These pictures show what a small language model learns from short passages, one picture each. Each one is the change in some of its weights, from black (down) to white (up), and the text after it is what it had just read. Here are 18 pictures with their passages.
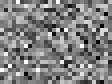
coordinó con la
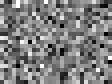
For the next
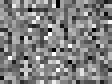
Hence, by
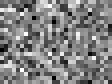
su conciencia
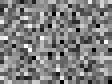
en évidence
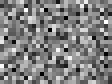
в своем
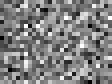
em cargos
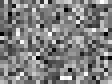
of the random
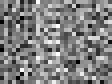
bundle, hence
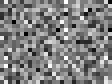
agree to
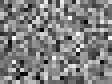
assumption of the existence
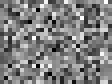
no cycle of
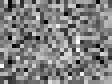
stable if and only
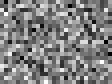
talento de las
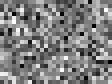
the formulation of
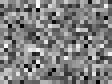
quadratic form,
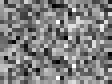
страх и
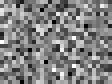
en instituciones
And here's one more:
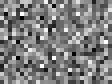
on ``Bing
